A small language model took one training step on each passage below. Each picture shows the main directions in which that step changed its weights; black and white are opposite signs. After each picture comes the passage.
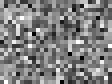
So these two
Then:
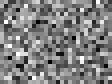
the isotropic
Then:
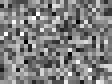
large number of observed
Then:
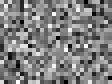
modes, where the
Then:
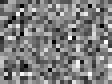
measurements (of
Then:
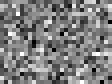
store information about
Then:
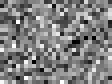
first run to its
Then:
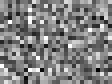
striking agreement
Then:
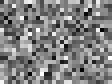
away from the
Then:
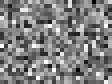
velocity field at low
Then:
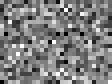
(f) in
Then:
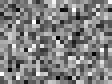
stationary probability
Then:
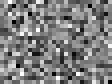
and measuring
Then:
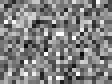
the union
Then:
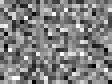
of this work by
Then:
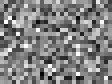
the proof of
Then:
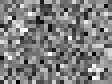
in the case of
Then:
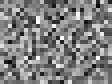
a stationary
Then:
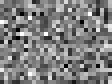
reflects on
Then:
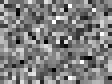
phase-space vector
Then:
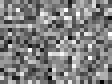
density per unit absorption
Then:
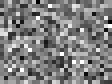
over 80 and
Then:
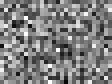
of the model for
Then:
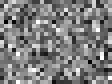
the driving field
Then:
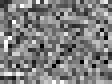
and were able to
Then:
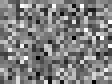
results presented in
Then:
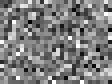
and energy current to
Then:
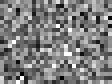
\] where
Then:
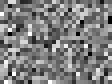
states using the
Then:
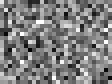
$\nu$ and
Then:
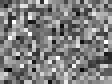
and low scale gravity
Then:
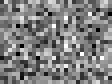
stronger strength of
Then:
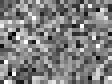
flux ratio and the
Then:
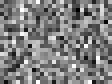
objects, a
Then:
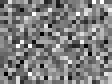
transient time
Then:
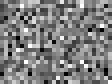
indications are that
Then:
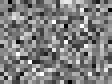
entanglement entropy allows
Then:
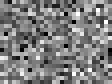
real strong / real
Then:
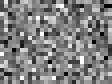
ruled out
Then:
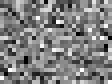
be simplified
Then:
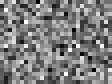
while the second one
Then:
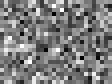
factor that becomes
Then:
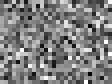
analyzing the
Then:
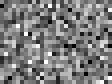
-\gamma -
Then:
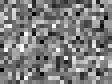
all the terms that
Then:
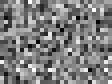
large enough. In
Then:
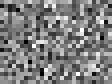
geometric proof
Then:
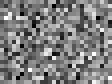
widely used
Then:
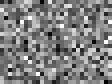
layer as well as
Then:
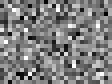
mixed term
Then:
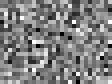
system sizes.
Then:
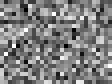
effects of the finite
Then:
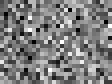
BP performed by
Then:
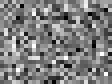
observed in some other
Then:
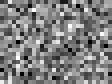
date may be
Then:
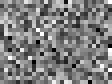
parameter called relative
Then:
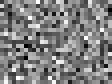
connected to a
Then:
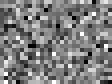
into account the processes
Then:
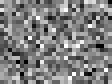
vertical dashed lines
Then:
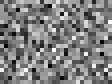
with a constant ratio
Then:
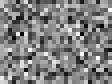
each of these authors
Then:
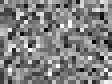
Quark and
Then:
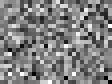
components are included
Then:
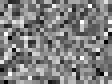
state and the first
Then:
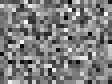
medium could be
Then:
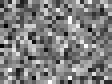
second VLA
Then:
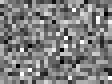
\rightarrow 0$.
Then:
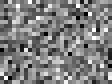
significant. Therefore,
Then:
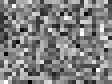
from the observations of
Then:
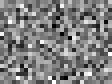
techniques to create
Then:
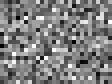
conductivity while for
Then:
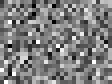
then the set of
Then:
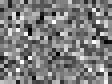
temperature damping
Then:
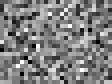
(It can be
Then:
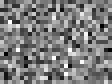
governing equations
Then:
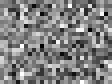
light source was
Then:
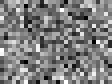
However, if we
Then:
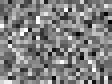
in conformal
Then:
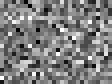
these computations can
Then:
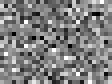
peak among all
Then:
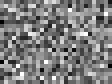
superconductivity with the
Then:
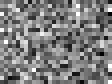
energy by being
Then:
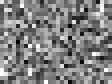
limitations in the
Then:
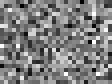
recent STAR
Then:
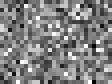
instance, in the
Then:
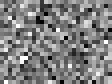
in the vertices
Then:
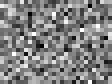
encounter a
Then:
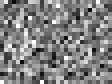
the same time
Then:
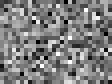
we superimpose
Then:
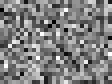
dark sector model
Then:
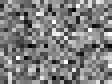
bulge on
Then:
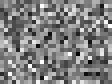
model. In this
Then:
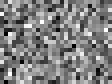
transition state and the
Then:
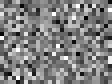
contribution of order
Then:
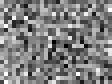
of the mesh
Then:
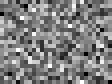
No. 2 was
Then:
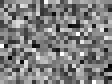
of data in each
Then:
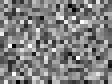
resolve the
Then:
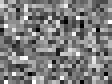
We highlight the
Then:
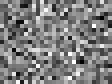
in anomaly free
